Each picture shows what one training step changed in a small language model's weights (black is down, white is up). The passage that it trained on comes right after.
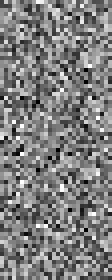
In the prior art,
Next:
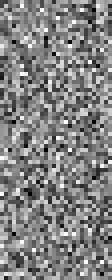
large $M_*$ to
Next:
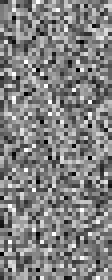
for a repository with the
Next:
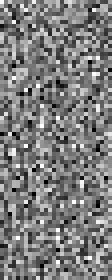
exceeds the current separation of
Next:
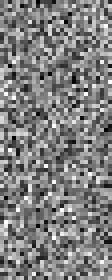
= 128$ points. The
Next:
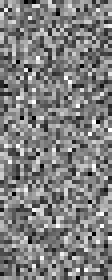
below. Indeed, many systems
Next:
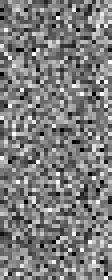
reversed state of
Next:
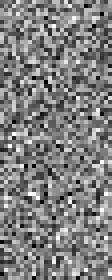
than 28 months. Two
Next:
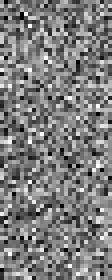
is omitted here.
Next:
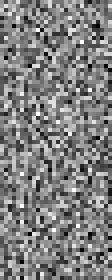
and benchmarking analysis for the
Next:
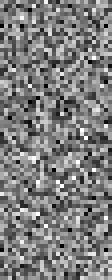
social media users. Instead
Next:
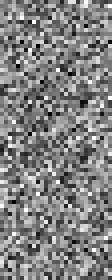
the \comptt\
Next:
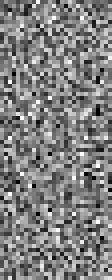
low for a galaxy of its
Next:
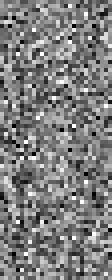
should be studied using less simplified
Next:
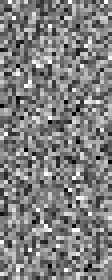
latent variables, since results are
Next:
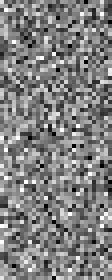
at the $8$ TeV
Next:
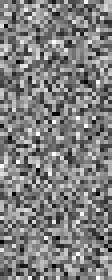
gamma, and exponential would perform
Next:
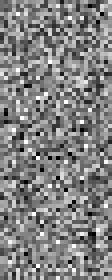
of their weights are chosen to
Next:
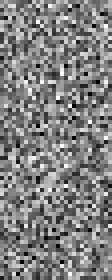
can be characterized with a
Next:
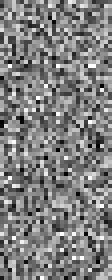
the least amount of audio artifacts
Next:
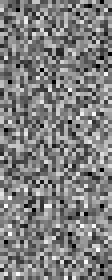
solution i.e.
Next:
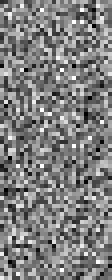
to average over the relevant range
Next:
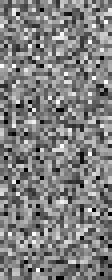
\caption{ (a)
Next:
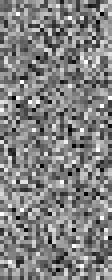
of the NJL model
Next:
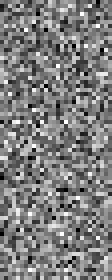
It is well known that if
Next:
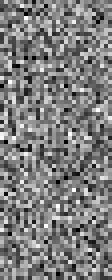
construct a scale, we might
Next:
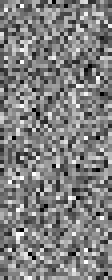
13 total pulsars, and
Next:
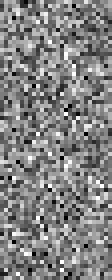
also show that in the hydrodynamic
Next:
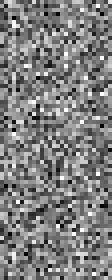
be primarily interested in {\it
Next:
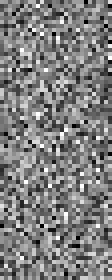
located in Vienna
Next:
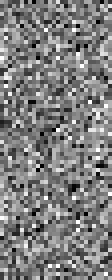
covariance vanishes. The state
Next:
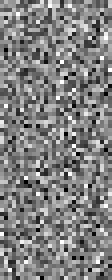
are determined according to the time
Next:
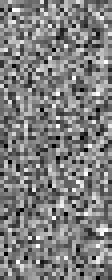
that the contribution of the free
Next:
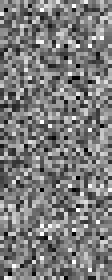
dark energy equation of state parameter
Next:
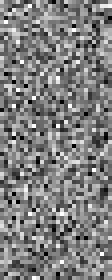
may vary. This approach assumes
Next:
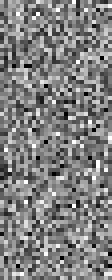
or lattice vibrations.
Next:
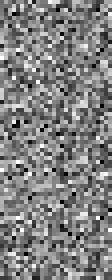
perturbation may interrupt normal
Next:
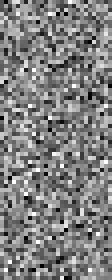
what has been mentioned, the
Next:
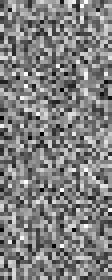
in the Rashba
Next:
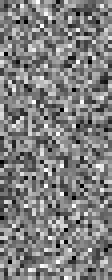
technique was discussed. Additionally,
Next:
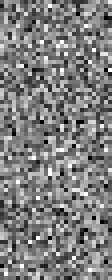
solid lines) are compared with
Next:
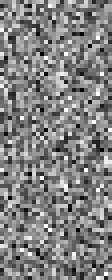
the amount of profit is
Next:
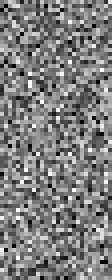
be completed, the
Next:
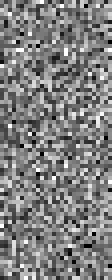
WiggleZ at
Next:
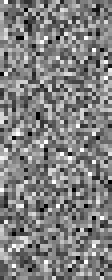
density ratio $s$ and
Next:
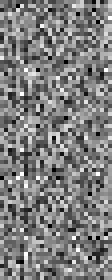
conceptual map involving all participants
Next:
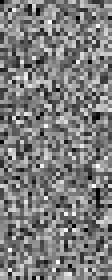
a limited number of measurements.
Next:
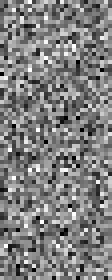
is rather complicated, it uses
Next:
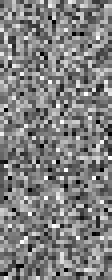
the limit that $\omega$
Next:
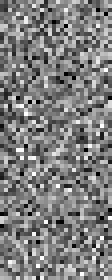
polynomial-based DVF
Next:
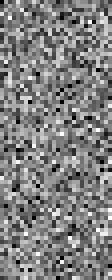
G. White,
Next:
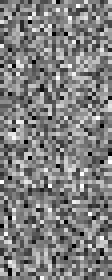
available in our GitHub
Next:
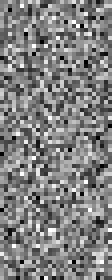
maximum and a relatively smaller region
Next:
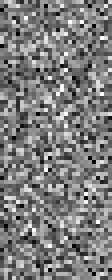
be able to measure rotation curves
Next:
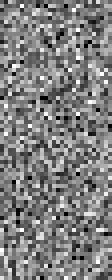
quantify the uncertainty is that it
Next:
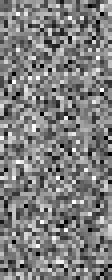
of the Republic of
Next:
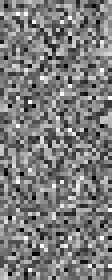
of the confounding
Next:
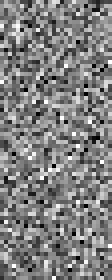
$B$-field equation
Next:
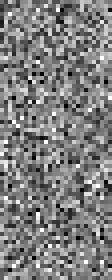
resource). ENS supports
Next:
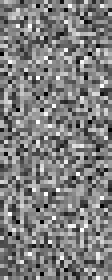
limits in the first scenario can
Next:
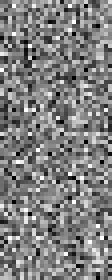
with pinned contact line
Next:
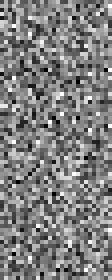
we present response functions for a
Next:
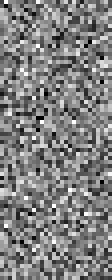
In Fig. 1, we
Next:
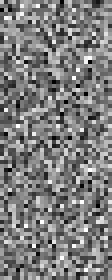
why the condition of the
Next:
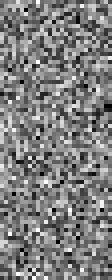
A total of 49
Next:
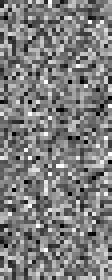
no critical slowing-down
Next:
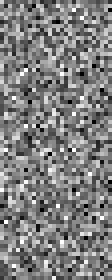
drift at time $t$
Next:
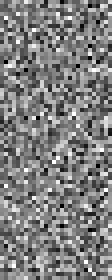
parton density of one of the
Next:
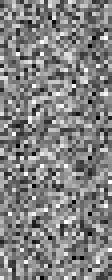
the resonance properties must be extracted
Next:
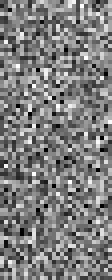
in discrete steps, also known
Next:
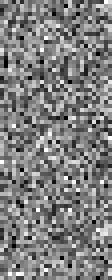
environment, raw simulation outputs
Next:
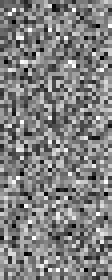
variations, satellite images and
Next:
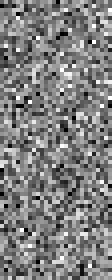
\hline Globule
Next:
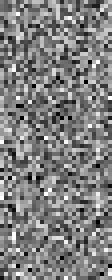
of a KT system
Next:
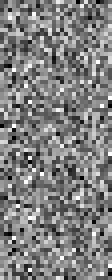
app's GUI
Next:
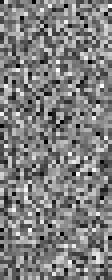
configuration of the hardware. This
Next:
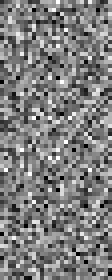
on one planet must be spread
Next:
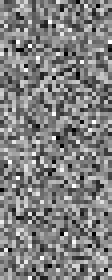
AutoFocus Case
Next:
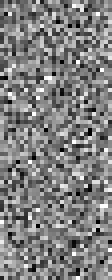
nuclear crust. The
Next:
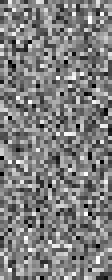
downsampling the dataset
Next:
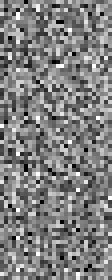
vital role since it
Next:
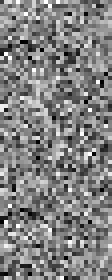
} In this work, we
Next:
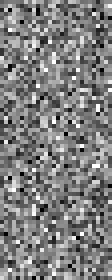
enforces a fixed relationship
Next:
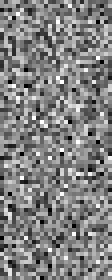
will make our programs small
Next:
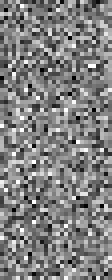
causally connected services are
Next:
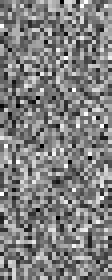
in the previous sections, based
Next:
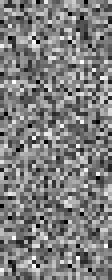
non-zero secular component
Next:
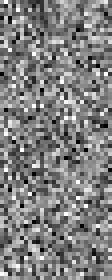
deformations). These elementary
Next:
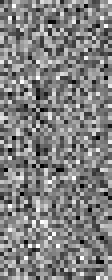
with energy standard and can be
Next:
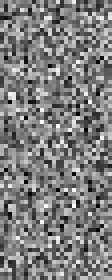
bulk viscosity of the cosmological matter
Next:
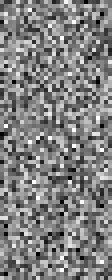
and problems involved, etc.,
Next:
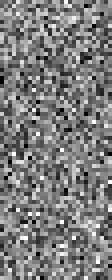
than the RMSPE value
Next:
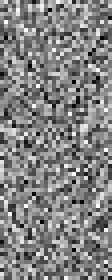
as the susceptibility tensor are spatially
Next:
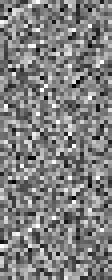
has been achieved for the
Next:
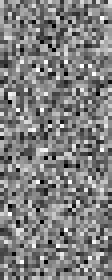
by considering the discrete version of
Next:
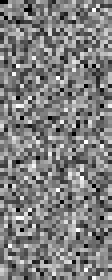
warm Jupiter
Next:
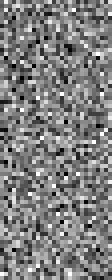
impacts occur earlier and decreasing
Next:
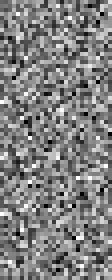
of finite-size scaling for
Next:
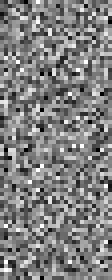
point is the general formula for
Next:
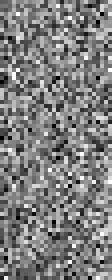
of approximation, so resonant
